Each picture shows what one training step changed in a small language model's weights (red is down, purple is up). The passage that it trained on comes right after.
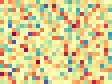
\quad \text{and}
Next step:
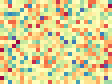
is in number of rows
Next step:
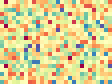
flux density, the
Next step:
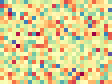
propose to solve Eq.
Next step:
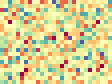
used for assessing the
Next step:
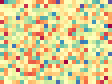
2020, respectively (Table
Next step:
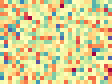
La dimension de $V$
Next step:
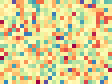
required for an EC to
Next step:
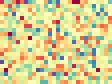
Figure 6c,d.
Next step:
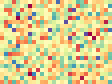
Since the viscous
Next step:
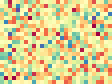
of the server used to
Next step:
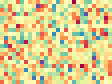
\] by the commutative
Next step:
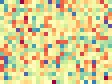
the spin-orbital model
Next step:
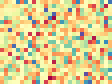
I\times J}$. Thus
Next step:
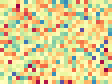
strands. We obtain
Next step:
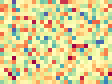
pressure transmitting
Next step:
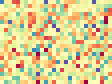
of the laptop}''
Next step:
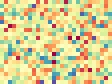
are \begin{align}
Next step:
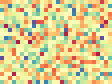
coupling term being:
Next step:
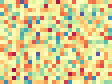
standard errors of the
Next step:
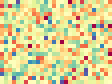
years ago:
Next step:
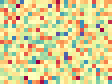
the lowest state is
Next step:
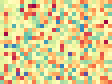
normalized kernel
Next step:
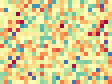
The convenient notion
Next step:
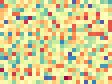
also possible to store large
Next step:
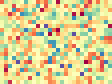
for this point there will be two
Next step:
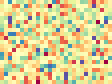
by mathematical
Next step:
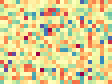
with $Y$, which are given
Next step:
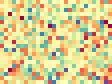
in SNR compared to
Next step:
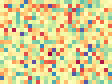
a Malcev basis
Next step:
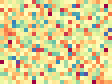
in the Larmor
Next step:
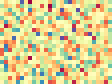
\cite{lz} is
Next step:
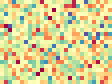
account for this, we
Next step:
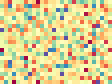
describe the appropriate
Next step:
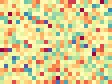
in the internal energy density in
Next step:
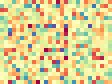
that IAS converges
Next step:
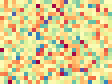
\er{ld} and
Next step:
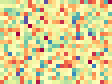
this sort of argument
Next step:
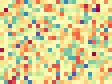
we take the mass of the
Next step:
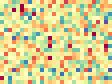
not a zero object, then
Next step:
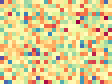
respectively. Observations
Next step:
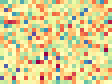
energy is easier to form
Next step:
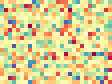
compact multivariate case to
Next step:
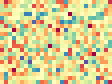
reduces to the system with
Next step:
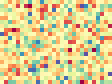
more restricted case. However
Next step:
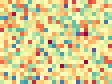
generic cases and which are
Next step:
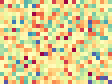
only cause the information
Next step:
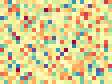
Writing $f$
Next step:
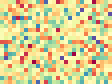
the $p_t$
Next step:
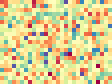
time interval which is
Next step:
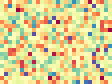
methods tend to produce
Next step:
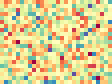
far from the practical
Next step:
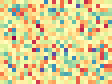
a further uncertainty
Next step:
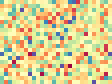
The lightcurves were
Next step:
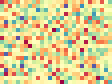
extending to the right
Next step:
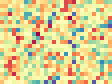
initial radius $R$
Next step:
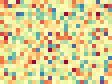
relation $\mathcal{E}
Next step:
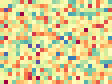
of instrumental
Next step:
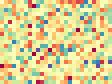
technique introduced in
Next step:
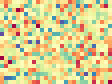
solution and to perform a more
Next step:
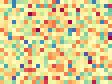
quadrupole order and
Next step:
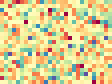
in the optical combining
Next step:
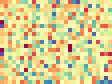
coils located in
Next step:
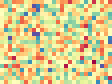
faraway objects
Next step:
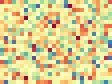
FLAC will apply
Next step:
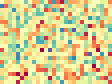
been devoted to the
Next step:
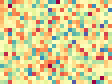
show that for strictly
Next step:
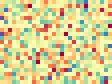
that the orbits starting
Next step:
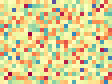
(or comparable to)
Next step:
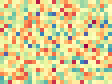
its invariance under the
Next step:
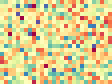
and planets. In this
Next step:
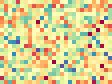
was initiated in
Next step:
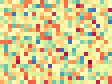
the southern bright
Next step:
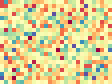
and physical properties of the
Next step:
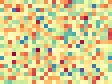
obviously fail for the
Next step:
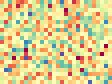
with lifetimes of
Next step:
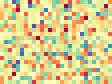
failure (g1)}
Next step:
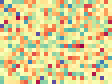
2$, specific to our
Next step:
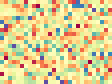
grafted polymer
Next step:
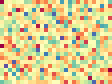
for comparison.
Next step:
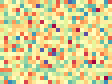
the voyage of the
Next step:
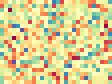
create random
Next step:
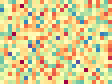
It is generally not an
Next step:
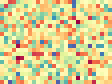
about when a particular weight
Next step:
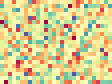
detectors consisted
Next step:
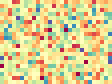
it is possible to detect
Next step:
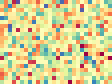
Rev. A {\bf
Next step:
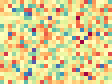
{Miley} G.,
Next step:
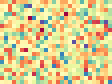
in the same way we obtain
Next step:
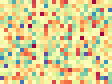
compute the exponents in
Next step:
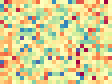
construction with a new edge
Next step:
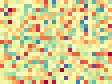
the definition of the extension pair
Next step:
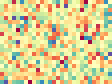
random cyclic and
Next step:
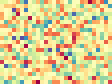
sends the trivial
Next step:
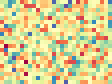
the residues that
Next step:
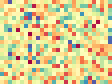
allow some classification
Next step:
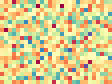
physical quantities
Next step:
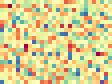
solid, and in between,
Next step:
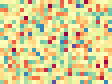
a plus (+)
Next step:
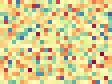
for every integer $p$ with
